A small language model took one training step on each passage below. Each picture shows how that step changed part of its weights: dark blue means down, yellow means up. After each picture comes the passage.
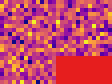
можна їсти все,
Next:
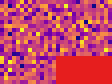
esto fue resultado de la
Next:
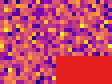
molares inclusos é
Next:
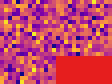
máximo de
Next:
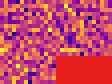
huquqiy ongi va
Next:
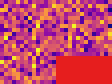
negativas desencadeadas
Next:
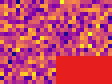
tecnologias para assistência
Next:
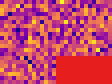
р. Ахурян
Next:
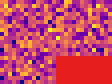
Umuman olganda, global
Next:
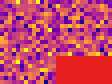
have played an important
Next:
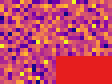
the definition of such
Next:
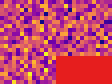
са изследвани
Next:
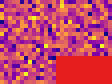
Ort der Bildung,
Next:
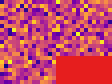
английского и
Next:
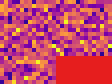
axborot tizimlarining rivojlanishi
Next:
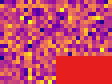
podem ser substituídos
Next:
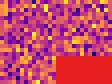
tilni faol va interaktiv
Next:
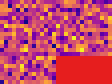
munosabatlar Markaziy
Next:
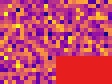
in this area. In
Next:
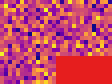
sürecinde önemli rol
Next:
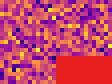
data on the localities
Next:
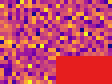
kuch-quvvat olib,
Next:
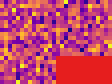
taux de rendement
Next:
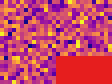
actual atravesada por el
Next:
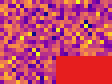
ley moral, y esta
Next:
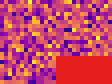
à convertir les
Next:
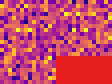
кредитування та
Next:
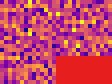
olib, bunday munosabatlarning
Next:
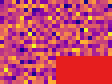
como a resposta dos
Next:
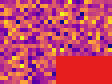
do trecho final,
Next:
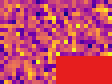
die Inhalte und
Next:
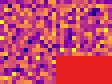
troffen mij
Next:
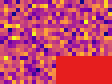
repaissent ;
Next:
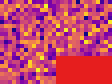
für die projektierte
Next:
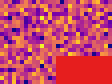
bo‘yicha tajribalar olib
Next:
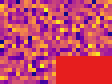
jamiyat, mustamlaka
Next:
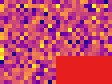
так или иначе
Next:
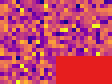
words: agrarian
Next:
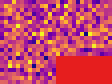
institucional, al tipo y
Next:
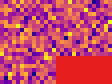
operacionais de investigação e
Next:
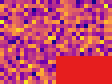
прийняти як
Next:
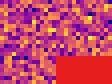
oleh petugas,
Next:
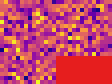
dependem do poder de um
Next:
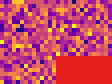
agricole doit
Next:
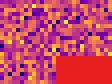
os diferentes mecanismos de
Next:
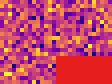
qilishini istisno
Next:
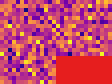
devido a grande presença
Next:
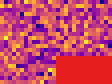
de química analítica
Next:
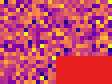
(ДЗЗ) та
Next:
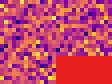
moet niks
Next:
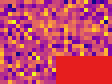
en casos donde ocurran
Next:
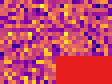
муҳри босилган
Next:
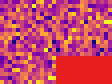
ansiedade, como
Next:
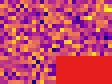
поскольку это
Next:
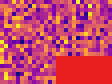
acompañan de
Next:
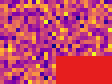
olinayotganligi va
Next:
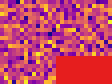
jarayonlarini kuchaytirishga xizmat
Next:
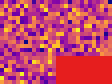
2. Калила и
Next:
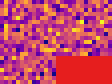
// Sotsiologiya v
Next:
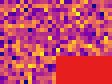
extrapiramidais no
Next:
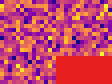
должно соответствовать
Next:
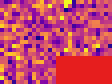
consulta. Mínimo
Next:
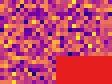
під час навчання на
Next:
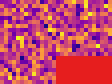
priority in the
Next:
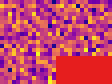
Интернет -
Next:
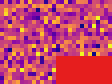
ve anlamlı bir
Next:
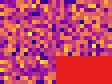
nafaqat sport
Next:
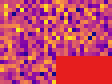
manutenção de postura
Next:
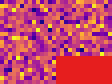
три райони
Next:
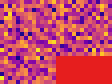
energizing academic
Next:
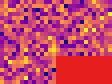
bullying e toda
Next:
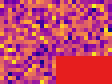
impotência que tomou
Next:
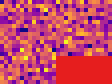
ва илдишларнинг
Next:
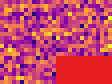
o planejamento de longo
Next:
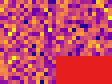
різницю ($p <
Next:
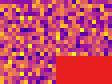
Ed. Gaidara
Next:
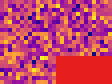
proferir decisão na
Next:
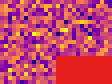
mahorat talablari mavjud:
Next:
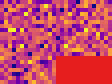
la que hace uso directo
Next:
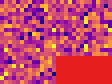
distribución, comportamiento y
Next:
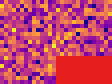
прагнення часом
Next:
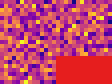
Pode-se dizer
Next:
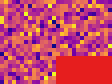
direcione uma atenção
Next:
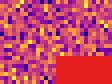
worden begrepen als
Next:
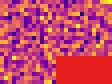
bo’yicha pul
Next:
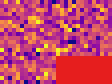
var mı?”
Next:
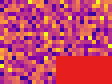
Erkek ve genç
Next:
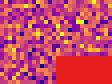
e-mail O processo de
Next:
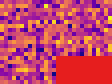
and 1 female) were
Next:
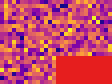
demás factores externos
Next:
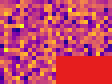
behoeven geen
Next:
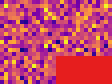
Мажидова М.
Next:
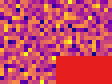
thinker Alisher
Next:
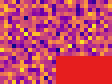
jornadas e a
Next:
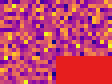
luxo pela administração
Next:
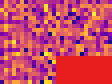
weiterhin intensiv
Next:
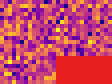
de útero: uma
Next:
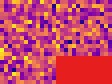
оперувати національними
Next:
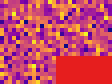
mithilfe digitaler
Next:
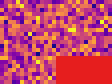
nesses textos,
